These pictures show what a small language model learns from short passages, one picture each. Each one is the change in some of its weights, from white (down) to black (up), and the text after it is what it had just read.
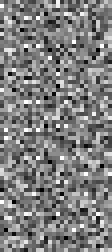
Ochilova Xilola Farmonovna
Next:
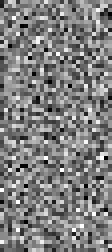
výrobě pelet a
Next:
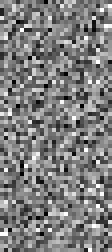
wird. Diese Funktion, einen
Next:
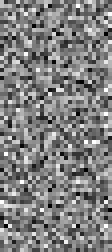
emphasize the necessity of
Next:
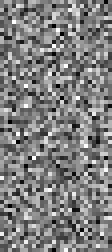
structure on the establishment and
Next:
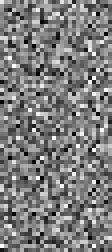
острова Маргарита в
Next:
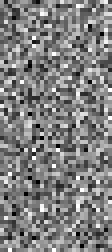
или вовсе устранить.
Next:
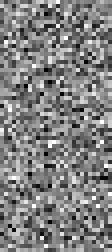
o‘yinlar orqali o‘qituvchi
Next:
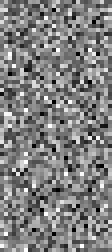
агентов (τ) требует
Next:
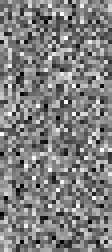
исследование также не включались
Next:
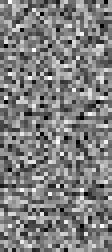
of 72.2% – was accepted
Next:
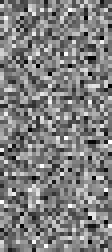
barreras, es plausible
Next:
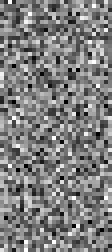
intens; fr. enluminure).
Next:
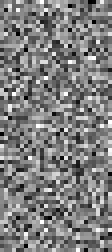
и бытового обслуживания
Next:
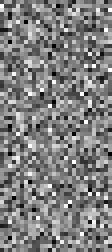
қўл қовуштириб
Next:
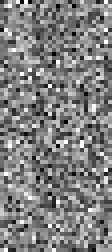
analysieren und belastbare
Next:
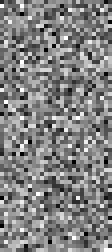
kiritishmaydi va vaqtida
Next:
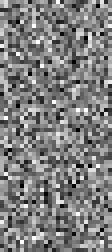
qualquer outra pessoa. Desta
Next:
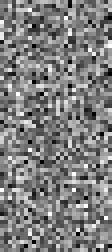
айтадиган бўлсак, бир
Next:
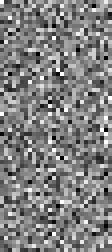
tại số ít
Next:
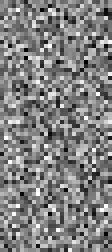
xorijiy olimlarning ilmiy qarashlari
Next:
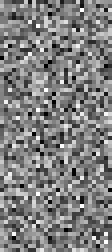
tayyorlash haqida; -
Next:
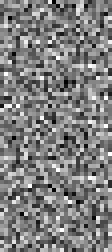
2007). Uma importante consequência
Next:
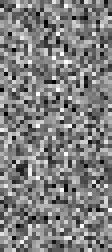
jarayonlar kontekstida talqin
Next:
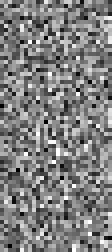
– boshqaruvni tashkiliy amalga
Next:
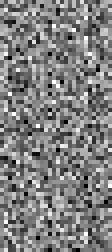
afroamericanos de sí ser
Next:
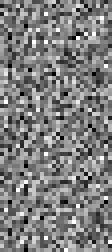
may be advisable to seek a professional
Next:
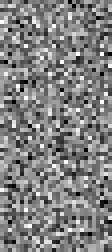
internacional pueden aparecer
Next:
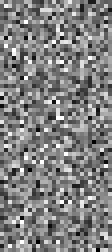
mahallaga bo'lingan.
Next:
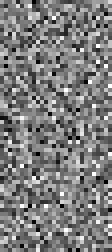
nombre d'études de cas (43
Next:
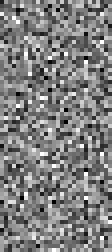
moyda batamom erib
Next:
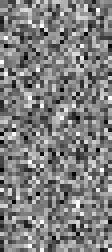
define sua prática e sua teoria.
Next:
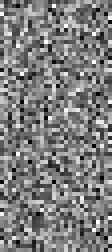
Índia, delegando aos
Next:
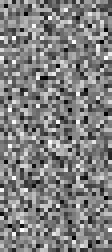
что в Новом Узбекистане
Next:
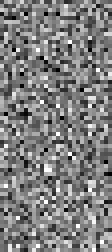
схигумені Київського
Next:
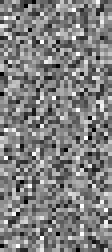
mencegah dehidrasi pada
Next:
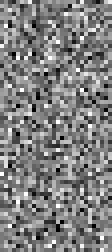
phytosanitaires ce qui engendre
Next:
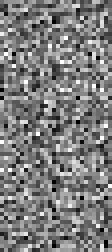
wijzer van wordt. Is de
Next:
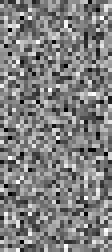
melhorias contínuas nas
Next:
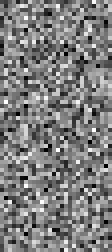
o'quv yilida 1- martga
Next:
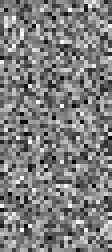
yuqori darajadagi mehmonxonalar
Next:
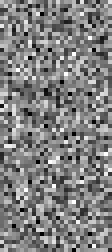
Engenharia e Matemática)
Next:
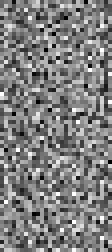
kışlak, kışlık
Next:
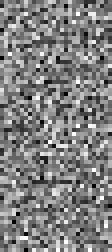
ortiq yangi ish o‘rnini
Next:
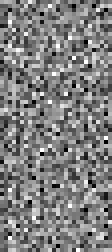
do *Google Chat*,
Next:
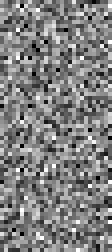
embora todos recebessem a
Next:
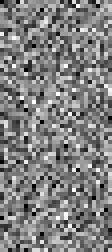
нашу способность ориентироваться
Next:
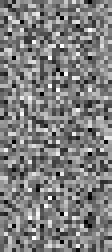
În anii 1930, practic pe
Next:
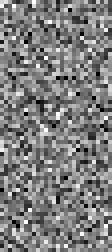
автоматичну перевірку
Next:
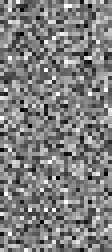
tashkilotlarida motor alaiyal
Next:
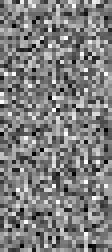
Fragebogen) Kenntnisse über die
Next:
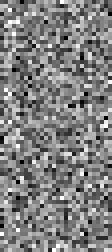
Tarbiyaviy ishlar tizimini integral
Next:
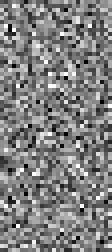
caso, el proyecto busca aplicar
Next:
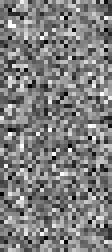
истории и идеологии. –
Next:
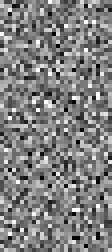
5 m para construir una nueva
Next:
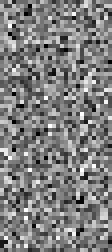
Ключевые слова: культура,
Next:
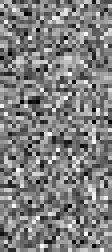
іншого, в Концепції
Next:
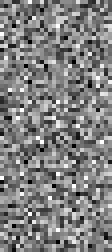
tashkil etish bo'yicha O'zbekiston respublikasi
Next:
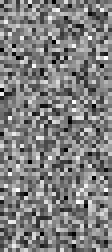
Resort Hotel & Spa pada
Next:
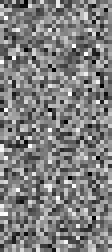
Plano O'tror, quyi
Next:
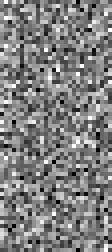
enunciación, comenzaremos por
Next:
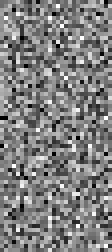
en colocar la semilla en
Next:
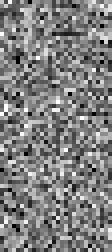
отставания от развитых стран.
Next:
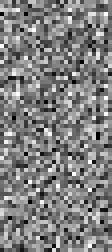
Таку ситуацію можна
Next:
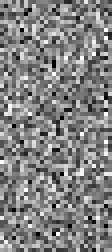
мне помочь) Где
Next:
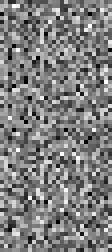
e o patológico, sobretudo ao que
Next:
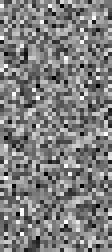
efeito corretivo sobre a reação
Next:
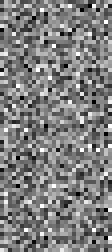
lo que consideramos que debe pasar es que
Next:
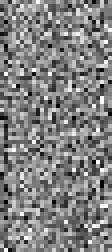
ini bisa menghitung sejauh
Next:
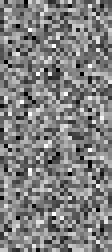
qaharmanlar obrazın
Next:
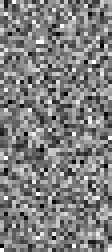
homo antecessor odam turi
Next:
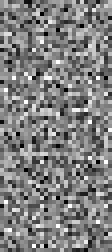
e articulação comunitária e
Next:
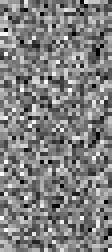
ensino de Enfermagem 11 2 –
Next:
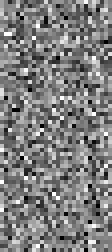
features, diagnosis,
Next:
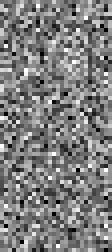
security of Ukraine, the tasks
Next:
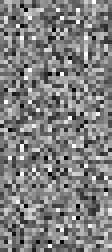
phenomena are increasing, and
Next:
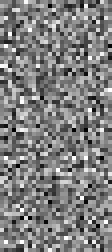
identitas Islam. Dengan menggunakan
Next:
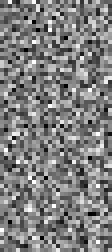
an integrative literature review, in which
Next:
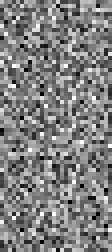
обсяги перевезень, особливо
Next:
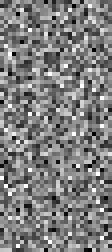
*zarbdan ionlanish*
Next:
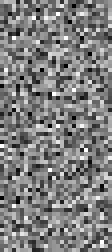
diesen Modellen hier immer noch
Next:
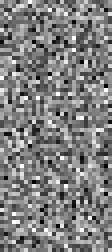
resistance [Text] / N.
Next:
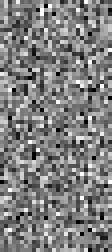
de burnout, possibilitando
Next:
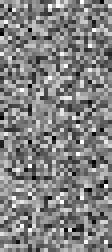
ausschließlich via PDF
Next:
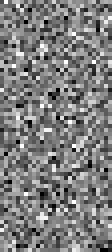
капитал бозорида эркин
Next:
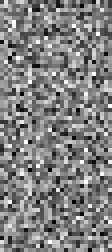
of mastalgia. *Indian
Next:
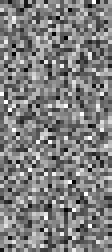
tanishtirish hisoblanadi. Bolalarda
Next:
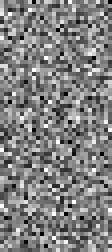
betonu przez Okamura i
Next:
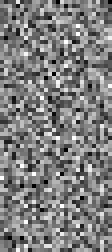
kapitallashuvi 2,1
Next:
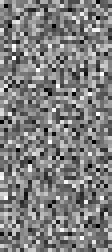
sitio Puerto López está
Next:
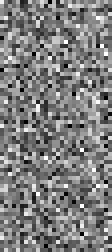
Necesidades de cuidado y
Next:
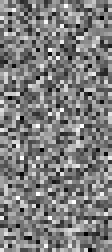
agentes econômicos a melhorar
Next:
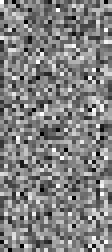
квалификации персонала
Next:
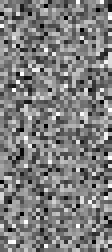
retención de estudiantes en la educación
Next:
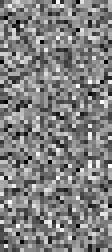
والخبر في تاريخ
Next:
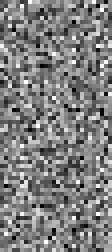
l'évaluation du service indirect
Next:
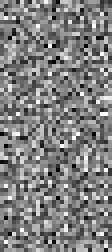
pada rentang waktu jurnal
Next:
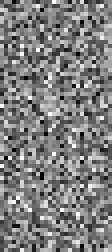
eben, bei den schwächeren habe
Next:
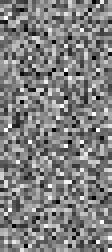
pedagogik metodlar tavsiya etilishi
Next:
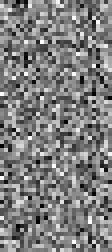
Vazirlar Mahkamasi
